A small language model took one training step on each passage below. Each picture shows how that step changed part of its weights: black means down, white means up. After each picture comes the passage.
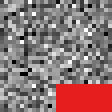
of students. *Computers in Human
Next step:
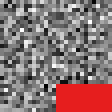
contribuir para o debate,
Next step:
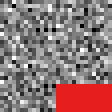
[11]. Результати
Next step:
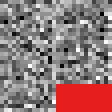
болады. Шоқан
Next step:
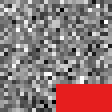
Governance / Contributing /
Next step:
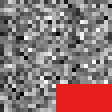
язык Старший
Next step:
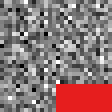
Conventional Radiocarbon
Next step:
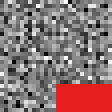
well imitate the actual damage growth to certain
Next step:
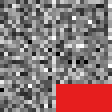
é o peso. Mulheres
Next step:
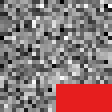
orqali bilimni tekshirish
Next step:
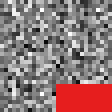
i dokumenty // Sprawy
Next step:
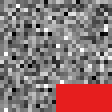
makes it difficult to ply the
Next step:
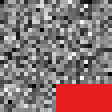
y de estudios, incluyendo
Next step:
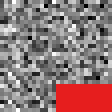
И, наконец, на
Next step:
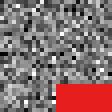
is not enough for a real dating
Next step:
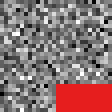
purposes and presents a design study for
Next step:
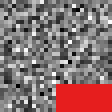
la tabla 2.3, se
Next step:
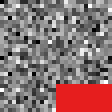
Results: The study examined 200 students
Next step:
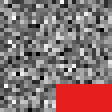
broader implications for India's role and
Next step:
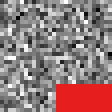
даного Закону умов
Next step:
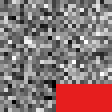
és képzése: Mind
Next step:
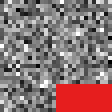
própria que organiza a escolha
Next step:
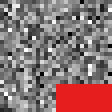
La importancia de cultivar el
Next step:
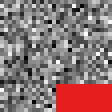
la Matemática en la Educación
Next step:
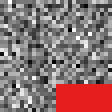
it to the outside network 3. There can
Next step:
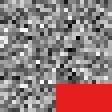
всей системы государственной
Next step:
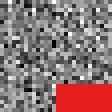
fue el dolor bajo
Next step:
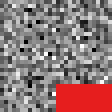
dum qismi narigi
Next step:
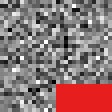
contenido mineral, de origen
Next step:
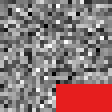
smrtam // (Vide
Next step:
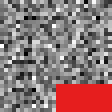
kegiatan pelatihan, dan
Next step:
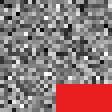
JLPT Outcomes Program
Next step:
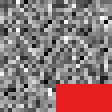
SAN ROQUE - SAN
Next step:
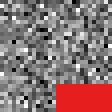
The proposed model is developed with a machine learning
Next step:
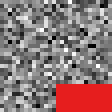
Pramana Witarto A,
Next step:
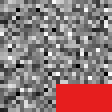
который доныне не
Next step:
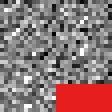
- Transformations 4 705
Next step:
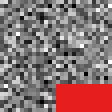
cohabiten simultáneamente
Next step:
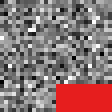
بالمحافظة على
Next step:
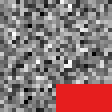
case with the shared memory region
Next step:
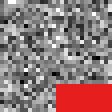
вот и пришлось
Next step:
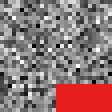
In this regard, there are categories of
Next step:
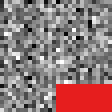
для України, призводить до
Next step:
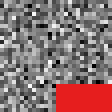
that controlled hypotension may be associated
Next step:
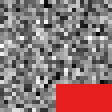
shaped praetorium site, has
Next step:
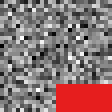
ijodiy uyi Toshkent – 2011
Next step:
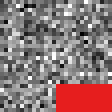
of media) in order to promote
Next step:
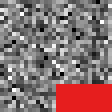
a positive association structure between five
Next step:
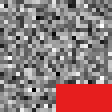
during dengue epidemics in
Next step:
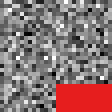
in subclinical infected group except
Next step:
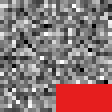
there is a ferromagnetic
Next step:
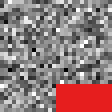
этишнинг замонавий
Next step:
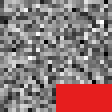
снижение объема
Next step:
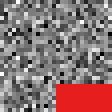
- Tan olingan laboratoriyalar
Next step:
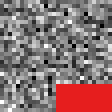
d_k$ (здесь
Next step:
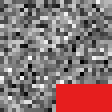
to the occupation of public spaces.
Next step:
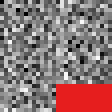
sentido, a escolha dos profissionais não
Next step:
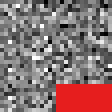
Byzantine liturgy,
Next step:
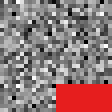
Visual Terhadap Hasil
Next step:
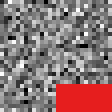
розвиток зазначених
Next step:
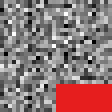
could be tested in real industrial production
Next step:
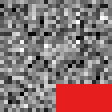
majority of cases. Early diagnosis
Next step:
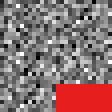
mathematics, statistics and computer
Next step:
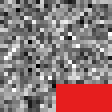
imported goods under the project are
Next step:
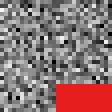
- 4 L. Gatto and
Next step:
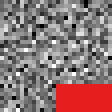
494 *Multimedia and
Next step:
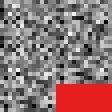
phase. This paper presents use of
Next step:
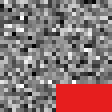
9x9, частково
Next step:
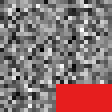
название Святейшего
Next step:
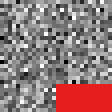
ako jednu z podmienok
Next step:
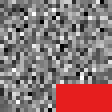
belastingobject, maar om
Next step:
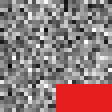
mlžů lze
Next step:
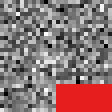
ундан барчанинг
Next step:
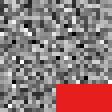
bayon etilgan. Shuningdek,
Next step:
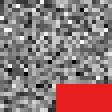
is simply the original time series.
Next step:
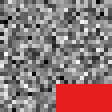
статей. 32 публікації
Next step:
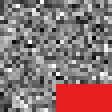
is 14.7%. Among advanced
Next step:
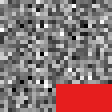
calculates the neutronic
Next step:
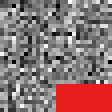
[% in mass]. Material Ni
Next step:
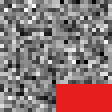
Printed text is typewritten
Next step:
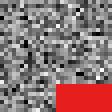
toți cetățenii.
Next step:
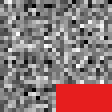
Borrowing Phrazeological
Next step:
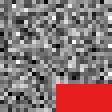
l'égide inquiétante
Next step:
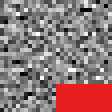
собрания граждан.
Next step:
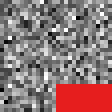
ma'noga ega. U bir
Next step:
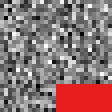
wiederholt dazu an,
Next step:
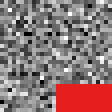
the middle path: “Empedocles
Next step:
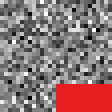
applicabile in situazioni concrete,
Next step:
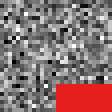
in another claim, it is
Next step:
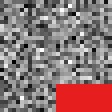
to support operational activities and anticipate
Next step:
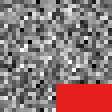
genotypes in terms of the studied
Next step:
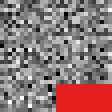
India OPEN ACCESS
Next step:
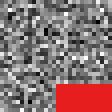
to`y marosimlari,
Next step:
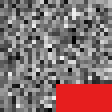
2019, reflectance was measured at
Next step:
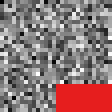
untuk melakukan pengulangan dengan
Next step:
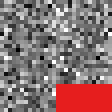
the most crucial power quality issues that occur in
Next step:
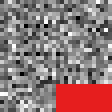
significant transformations. It is necessary to
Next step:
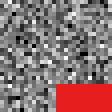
emulating OM processing only obtain the
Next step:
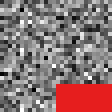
National Research Council, Nutrient requirements
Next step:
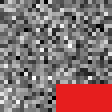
°C and for 4 h with a temperature
